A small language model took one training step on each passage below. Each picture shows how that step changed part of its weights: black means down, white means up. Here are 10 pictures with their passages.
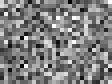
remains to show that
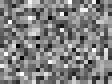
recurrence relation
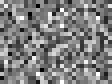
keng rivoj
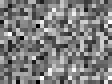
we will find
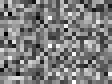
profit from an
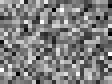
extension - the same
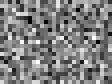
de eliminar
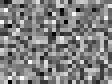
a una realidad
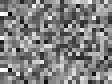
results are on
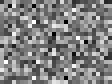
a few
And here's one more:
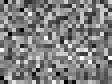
в педагогической
